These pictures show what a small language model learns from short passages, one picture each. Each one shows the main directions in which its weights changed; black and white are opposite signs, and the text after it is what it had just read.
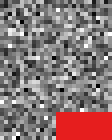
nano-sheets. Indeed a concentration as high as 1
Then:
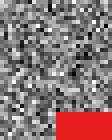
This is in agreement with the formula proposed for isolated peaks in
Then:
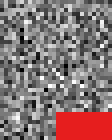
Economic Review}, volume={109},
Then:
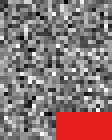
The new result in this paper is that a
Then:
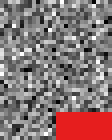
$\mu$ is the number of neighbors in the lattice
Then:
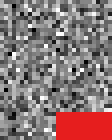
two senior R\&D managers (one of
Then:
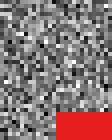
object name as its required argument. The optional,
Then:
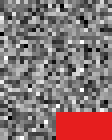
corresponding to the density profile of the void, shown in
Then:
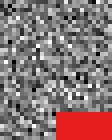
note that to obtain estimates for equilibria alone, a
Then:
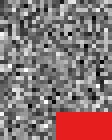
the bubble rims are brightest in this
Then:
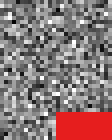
ensemble average of the advective component of the energy
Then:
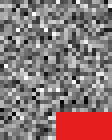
all simulations, the second-order linear command shaping
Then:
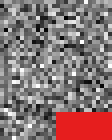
produce high-purity lensed catalogs for enabling
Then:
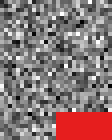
that many of the stars in these two regions are rotationally
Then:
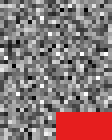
radius has been established by matching with the Wilson gradient
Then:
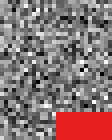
the overall balance of the cycle indicating that demand data seems to
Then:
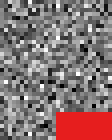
for all those people using this application. The user neither
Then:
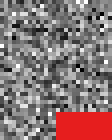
\cmark & \xmark & \cmark &
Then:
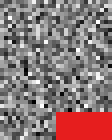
without full excluding of Odderon pole contribution
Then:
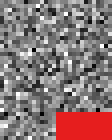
A^2 /2 \kappa). \ee This density
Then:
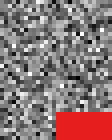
waves, and there will be a strong enhancement of the scattering
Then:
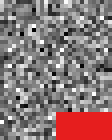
kinematic correlations, further improving the accuracy of momentum reconstruction
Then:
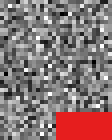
which also avoids the fitting of individual spectral lines and can
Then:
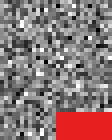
of the PEL like saddle points. The
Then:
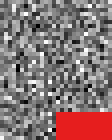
these compounds, or in another word, these
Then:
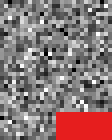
Newton's third law of action-reaction symmetry are
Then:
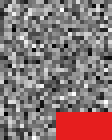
\filldraw[black] (3,0) circle
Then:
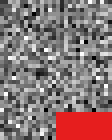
the weak charge and electromagnetic charge distribution in the target nucleus.
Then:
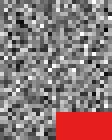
dependence in the total rate and in the rate fractions must then
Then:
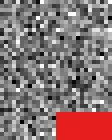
we consider an effective one-body Hamiltonian to describe the different
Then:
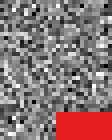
extracts the deep features from the input corrupted
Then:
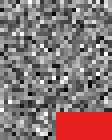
function $g(\Omega)$, whose form is given as follows
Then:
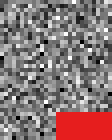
and $\chi_t$ which involves %those
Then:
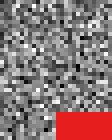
rise to a smaller oscillation frequency and a slower decay
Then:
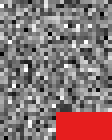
European Commission under the 7th Framework
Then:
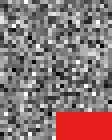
remaining 31 series marked by purple bars in Fig.
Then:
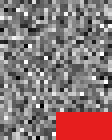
\end{eqnarray} Now, substituting
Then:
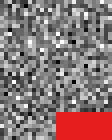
thank T. Yuki for the support in the sample
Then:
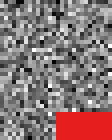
context of two-dimensional statistical mechanics. $~$
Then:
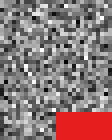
energy spectra and the final energy spectra depend on the
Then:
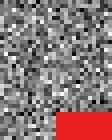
C. Parra, A. Recati, C.
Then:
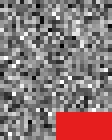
SOC introducing Hamiltonian like constraints. Whence we have numerically
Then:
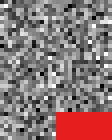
same, although some were set up differently. We know
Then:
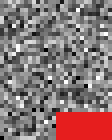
$B^0\to f$ thus has the
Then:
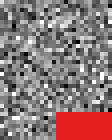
X-rays. Transport properties of the
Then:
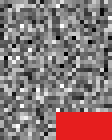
P.Z. was supported in part by the
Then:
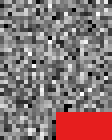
in cell population can boost the understanding of tumor
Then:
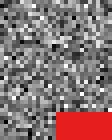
& Atmospheric Muons in the Baikal
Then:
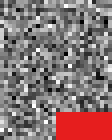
lattice scale $a$ in physical units has been set using
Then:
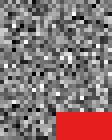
data sets used for the experiments.** (a)
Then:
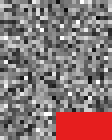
from generated DAB density. The mentioned architecture obtains
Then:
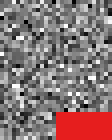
$\sigma_{\overline{\Delta \phi}}$. Consequently, higher
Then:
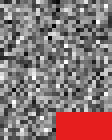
at which point no further change in the crystals was observed.
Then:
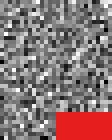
there is no conflict of interest with respect to this
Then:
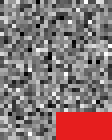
we need and can apply larger bias potentials in the
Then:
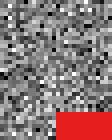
Engineering}, 2021. \bibitem[Federico
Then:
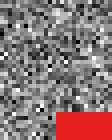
k\rangle T)]\mbox{d}k
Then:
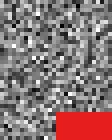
at 2-5 GeV$^2$, will directly challenge the
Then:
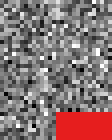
no longer than 1000 days, are more suitable for an actual
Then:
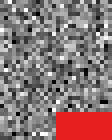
to a~$C^{\infty}$~solution~$u$.
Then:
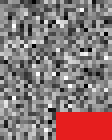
direction. Panel (a) shows the disordered
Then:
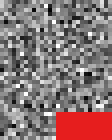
accelerated/decelerated motion along helical trajectories.
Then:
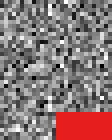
was supported by Research Foundation for Opto-Science and
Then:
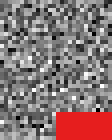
Most of us view the SM as incomplete,
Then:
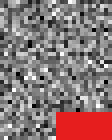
singularity $\chi_s^{(1)}$ is reached. This
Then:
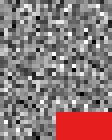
at 3$\sigma$ the corresponding signal for masses up to
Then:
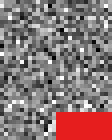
variation in $|\Delta U|$ is noted with increasing
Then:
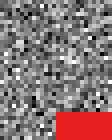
keV at the end of the measurement.
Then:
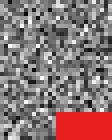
in general have their own pure quantum states. Nothing
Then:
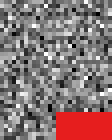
sample surface were collected by using a SuperX EDS
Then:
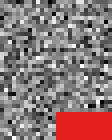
and $\mean{\cdots}$ denotes the average with respect to
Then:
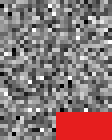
system interacting with two laser beams in (a)
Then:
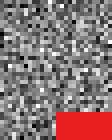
by the vacuum expectation value of the energy-momentum tensor of
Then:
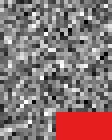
condensations in the Bogoliubov Weakly
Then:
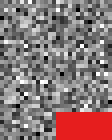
\end{equation} where $p_{+}$ can be
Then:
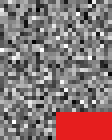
c-axis ($\chi_c$) and the
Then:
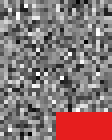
Department, University of California, Berkeley, CA
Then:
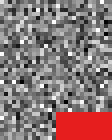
under the experimental parallel polarization configuration, $\gamma =
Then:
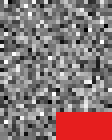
\wasm before submitting to the
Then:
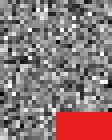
was converted into energy by applying proper calibration constants. The
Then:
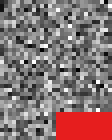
abundances, the mass-absorption coefficient
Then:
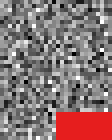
coincident experiment have been published in a recent Short
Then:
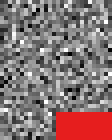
the importance of the methodology employed in order to gain further insight
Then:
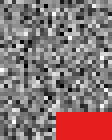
order to be supported by radiative levitation. The lower
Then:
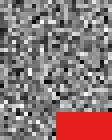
linear combination of unitary operators. For this reason, we adopt
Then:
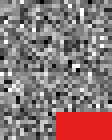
\tablecaption{Observational Parameters of
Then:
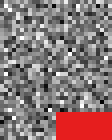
\subsection*{Sequence-dependent distributions of twist
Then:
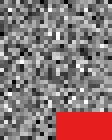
for a given guard, the other guards are
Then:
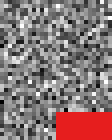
of the distribution. This, coupled with the fact that the
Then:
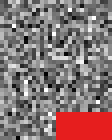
the time-series data (stationarity, embedding
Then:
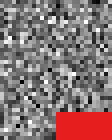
axis was chosen $\eta = 10^{-8}$. We need
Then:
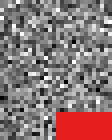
generalized. $J^\prime_{\nu}$ and
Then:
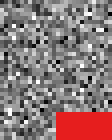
eq. (4.24). Apart from the major
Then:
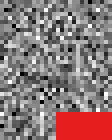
($k=1$)-sector after solving the
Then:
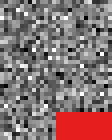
\end{eqnarray} \begin{figure} \centering
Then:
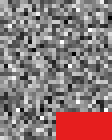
a few that have additional non-transiting planets and also
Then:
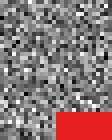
\frac{z}{\kappa} \end{equation}
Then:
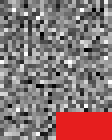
the more general quantum marginal problem. We describe these
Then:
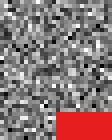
with every second pulse triggering the generation of a
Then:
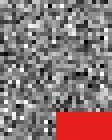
already known. In original pioneering studies, SOC
